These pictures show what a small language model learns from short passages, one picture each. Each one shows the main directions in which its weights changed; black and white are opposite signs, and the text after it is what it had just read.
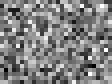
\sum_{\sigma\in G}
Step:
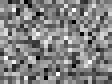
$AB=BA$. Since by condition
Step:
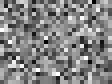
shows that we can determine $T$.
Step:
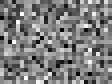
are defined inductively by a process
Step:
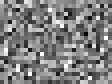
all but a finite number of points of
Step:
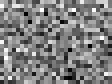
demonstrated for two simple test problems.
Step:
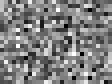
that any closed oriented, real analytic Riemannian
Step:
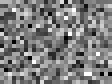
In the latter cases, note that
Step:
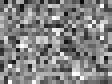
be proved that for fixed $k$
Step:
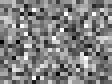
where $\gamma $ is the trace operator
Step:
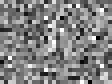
unifies and redefines various classical
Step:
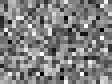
and a head subgraph of a digraph
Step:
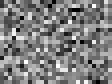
also their corresponding charge flow matrices
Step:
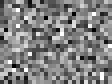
finite on bounded sets. Let
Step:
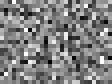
$\mathbf{\mathcal{K}}$ is
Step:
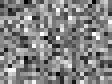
independent of the mesh size $h$.
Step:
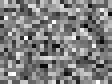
hours.\footnote{We read
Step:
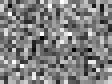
large shipments of goods and
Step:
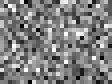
$s_2$. In this case
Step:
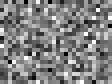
basic ideas behind parametric optimization is
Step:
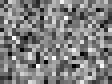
and $\beta$ depend on the order
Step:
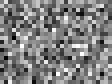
and $\eta$ is the
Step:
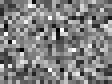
N_0 \cap g_i
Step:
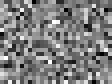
the Gegenbauer polynomials
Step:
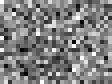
an index $i$ with
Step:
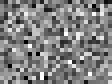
determination procedure to terminate for all
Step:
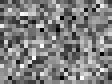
is \begin{equation}
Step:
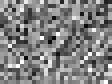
be shown that the bosonized
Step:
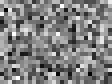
of natural numbers. Using the natural identification
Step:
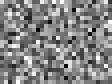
some points $x_0$.
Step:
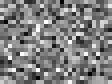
example, volume-preserving property, are
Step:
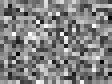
For instance, this holds for the following
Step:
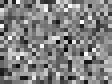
choose a discretization scheme based on which moment
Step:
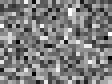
Let $x,y\in
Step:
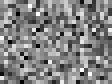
probability $1$. The next theorem is
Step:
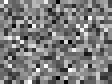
and its applications, Ser.
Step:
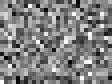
we put $f_{ik} =
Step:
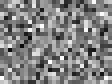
Induction step. Suppose that
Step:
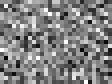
\textbf{Final formula:}
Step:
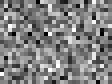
data. In this paper we discuss asymptotic
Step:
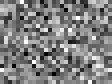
$B_\lambda(x)$ is
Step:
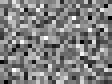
is a topological isomorphism. \\
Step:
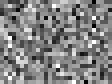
$[0, T)$. Notice that on
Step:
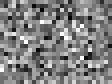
absent (as in the case of
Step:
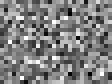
or a symplectic structure have been given in
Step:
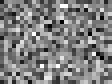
the same vertex-determining bipartite
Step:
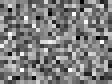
hierarchy. In terms of performance,
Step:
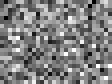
indicating $\tau$. In particular,
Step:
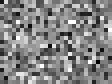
for $g$ symplectic. Under the
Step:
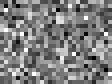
of the next paper in this series.
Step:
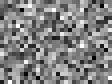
zy \rangle,$$ where $n
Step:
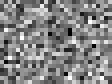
histograms of correlations for
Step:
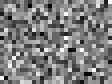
box, finally a curve called {\it
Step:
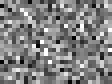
management perspective. In this
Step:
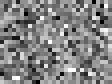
comments. In particular, the important idea
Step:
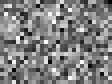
\label{potentials} In
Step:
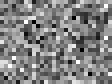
zero of } L(s,
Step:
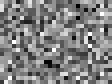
not merely a utility but an
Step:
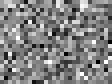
Shapiro and Sulanke
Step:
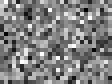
used in the final step the
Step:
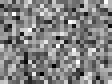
\medskip {\em 3. $\rk
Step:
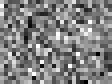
\leq k, $$ which can be
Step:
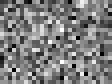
symmetric and gives an element of
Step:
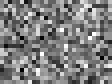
$z$ and $\zeta$ as
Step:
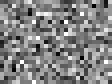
\item {\em Reaction terms:}
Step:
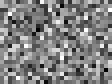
different rate of increase of $\gamma$.
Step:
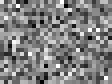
understood as marginalization.
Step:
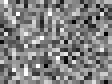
through $q_C \in
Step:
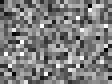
the oriented closed surface with the genus
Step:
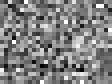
If $w$ is an
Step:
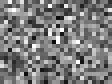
\end{coro} This result
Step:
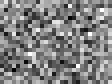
analogous intuition applies to the general
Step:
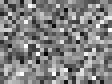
S_n$ we have that
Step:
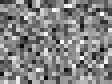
measure $\sigma$ on $\mathbb
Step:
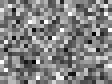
correspondants de la part de
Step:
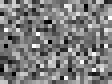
Sequential Monte Carlo enables online
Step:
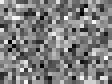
in a space whose dimension is growing
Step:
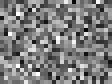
example, \cite{DSU})
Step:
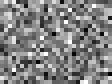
into account that $X_{\lfloor
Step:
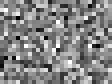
group'' of $T$. For this
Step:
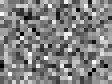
crystalline measure on the
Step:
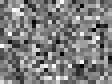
Let $\bff_q$ be a
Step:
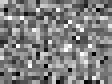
map is defined up to a real
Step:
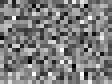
provides a natural structure of a Gorenstein ring
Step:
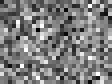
by $\Delta _H$. In the
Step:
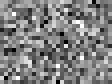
index). So a posteriori the index
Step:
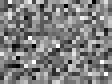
triangles in $T$. Since
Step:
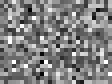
dimensions, but this will be the subject
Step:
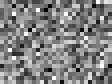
starting with $\max\{ p\in
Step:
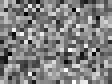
proof for existence and uniqueness of solutions of
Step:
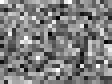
is ``near" the Laplacian
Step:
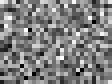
obtain the $K$-vector space
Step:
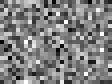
were obtained using estimates of elliptic partial differential
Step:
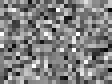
\end{itemize} Then
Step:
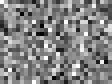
with almost exponential damping of the
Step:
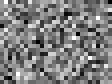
that \begin{align*}
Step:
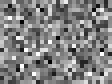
will denote the unsigned translation,
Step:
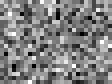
online phase in which the uncertainty is to
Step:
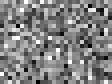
be constructed on hyperelliptic surfaces
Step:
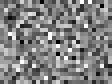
are computed for multiple steps (the number
